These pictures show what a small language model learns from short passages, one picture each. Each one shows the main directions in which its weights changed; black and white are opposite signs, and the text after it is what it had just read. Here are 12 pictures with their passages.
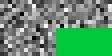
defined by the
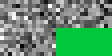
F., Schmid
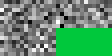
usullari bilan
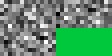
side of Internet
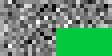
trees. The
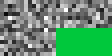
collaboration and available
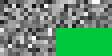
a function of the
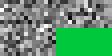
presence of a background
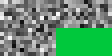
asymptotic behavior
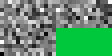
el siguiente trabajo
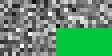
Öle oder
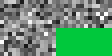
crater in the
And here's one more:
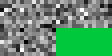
flux vector with respect
